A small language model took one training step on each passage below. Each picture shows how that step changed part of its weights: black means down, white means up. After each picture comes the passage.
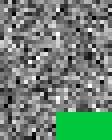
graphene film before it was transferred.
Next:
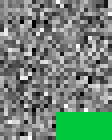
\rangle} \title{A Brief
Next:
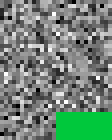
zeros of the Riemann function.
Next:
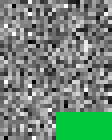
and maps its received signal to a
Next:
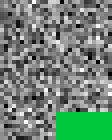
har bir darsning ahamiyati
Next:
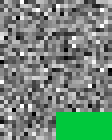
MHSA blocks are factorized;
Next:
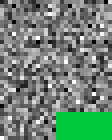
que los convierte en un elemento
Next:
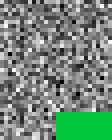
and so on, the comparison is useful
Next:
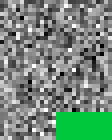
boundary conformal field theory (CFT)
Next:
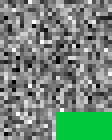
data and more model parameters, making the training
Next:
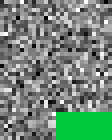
R_\Omega)$ numbers depends only on
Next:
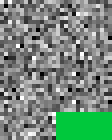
E-\varepsilon _{{\bf p}}\right)
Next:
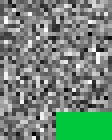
However, the correspondence between the two tensors
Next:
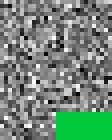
to achieve $4$ digit precision
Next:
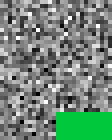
shallow decay phase is due to the
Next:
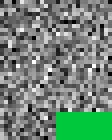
go'zalligi, hijron
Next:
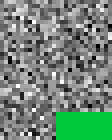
$\mathcal{L}_n$ being the Lie
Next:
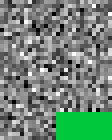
as well as \eqref{yukawa}
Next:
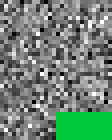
\cite{wadey56}, having
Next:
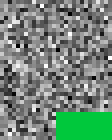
12 cardápios elaborados e
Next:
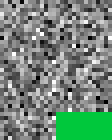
I (2D case), the method is still
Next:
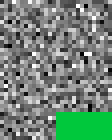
Eshnazarov Mehriddin
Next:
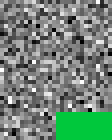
vakili o'z hududlariga
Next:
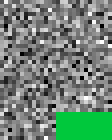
gave a gas temperature of $\sim7$
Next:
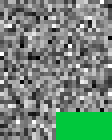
all cities in the area that have more than
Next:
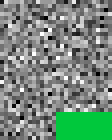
hype-parameters. We
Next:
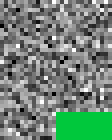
Bugungi kunda axborotning
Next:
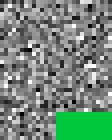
спроса на гостиничные
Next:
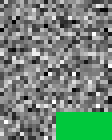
(pesawat) berbadan
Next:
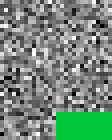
obtained. \begin{comment} One of
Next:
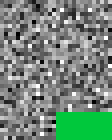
chiqish 1 TKICH texnik
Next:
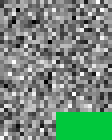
expected due to arsenic's slower
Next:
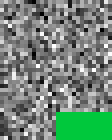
et théologiques qui se sont
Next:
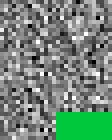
testing (DTCT); here,
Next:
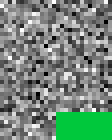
hujjatlari ma'lumotlari
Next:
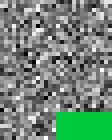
en la parte sur, al no existir
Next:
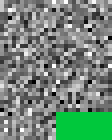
After many operations on the same qubit
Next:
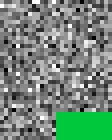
ce type de structures s'inscrit
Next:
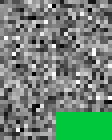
diagnoses. Vol. 1.
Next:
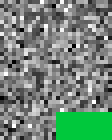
Dimana peneliti langsung
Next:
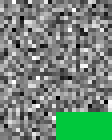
estimation. This implies that the
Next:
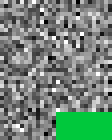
activos y responsables y esto es lo
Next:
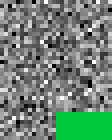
plaquetas (PRF) e
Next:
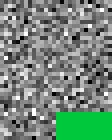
scheme for the calculation of the mechanical energy
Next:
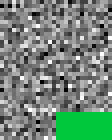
— от замены органов до
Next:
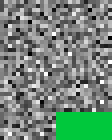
ESM for a corresponding 3D image). This
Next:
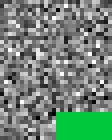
при планировании региональных
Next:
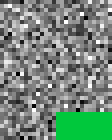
standard gauge-fixed Hessian.
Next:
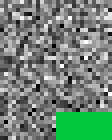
or any of its variations and is performed
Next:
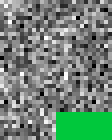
both DeepHub and the baseline
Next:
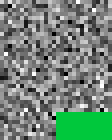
involves amplifying noise by
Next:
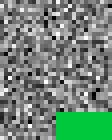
in the perfectly reflecting case,
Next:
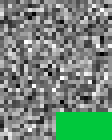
ma’naviy merosi,
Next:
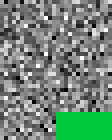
APA amplifier action.
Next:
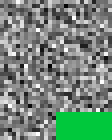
environmental effects. Existing studies
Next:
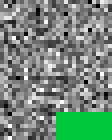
herramienta sólo está
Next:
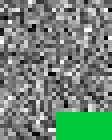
localization feature, and a transition from
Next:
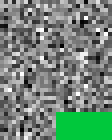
of these singularities will need perturbation
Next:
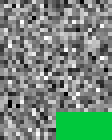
decade, free radicals and their
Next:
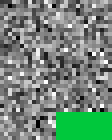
diagnosis. Second, most statistical models
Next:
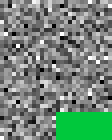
formas acusativas de segunda
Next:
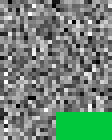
times $\Delta h$, where $\eta$ is a
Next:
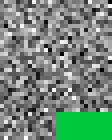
be worse than usual. The measured
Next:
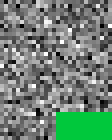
relación amorosa, justa y
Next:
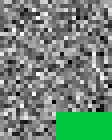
de noodzakelijkheid van
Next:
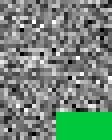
(\ref{eq2}), we show the final
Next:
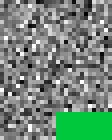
zorlaştırmaktadır. Bu
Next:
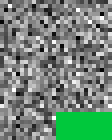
lahan pertanian yang berada di
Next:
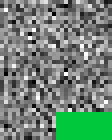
point d'origine, \`a
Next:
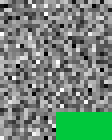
trivially related to the extension of
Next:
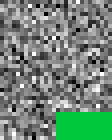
diare di dunia dan 10% dari
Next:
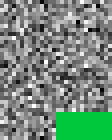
presented as obtained in the setups where the
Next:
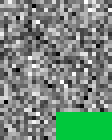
The emission from the large scale structures is strongly
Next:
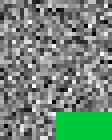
individual's intimate content impacts
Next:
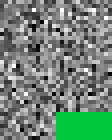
24° Est, et - Une
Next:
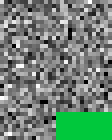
film. In parallel, the
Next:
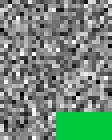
is estimated to $14\,\%$ and
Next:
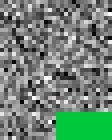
discuss the pion TMDs in the
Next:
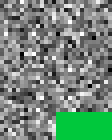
para o desenvolvimento de qualquer
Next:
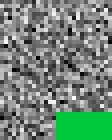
mustaqil ravishda bilimlarni
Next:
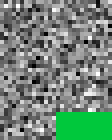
– ДАВР ТАЛАБИ
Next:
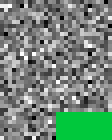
< \tau < 3$ and thus the second and
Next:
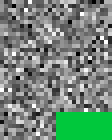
managerial practices, continuous
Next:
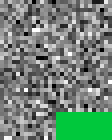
diatur dalam hukum militer.
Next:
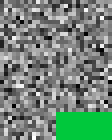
ARTICLE INFO
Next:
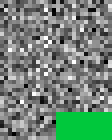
Evolutionary Algorithm Based on
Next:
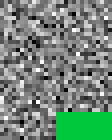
ega. Bu mamlakatlarda
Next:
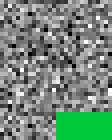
del procedimiento que se utiliza para
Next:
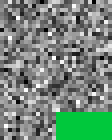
del Carmen de Madrid³ o el
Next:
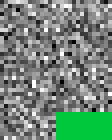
with forest as the control (Figure 1).
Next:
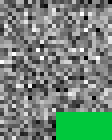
resolved. This allows further study of possible
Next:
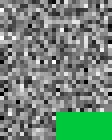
(Inspiral Range = IR)
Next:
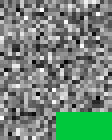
ташқари кўшимча
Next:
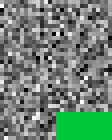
ҳаётимиз ҳам,
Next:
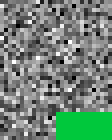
explica o seu baixo
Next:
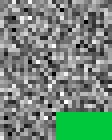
ta'lim maqsadlari,
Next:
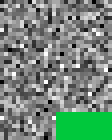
Monochromatic extinction in the
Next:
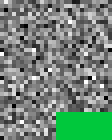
uma vinculação à contextualidade
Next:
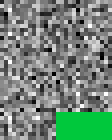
в Крым / В. В.
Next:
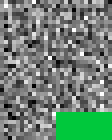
launch and sustain strong outflows
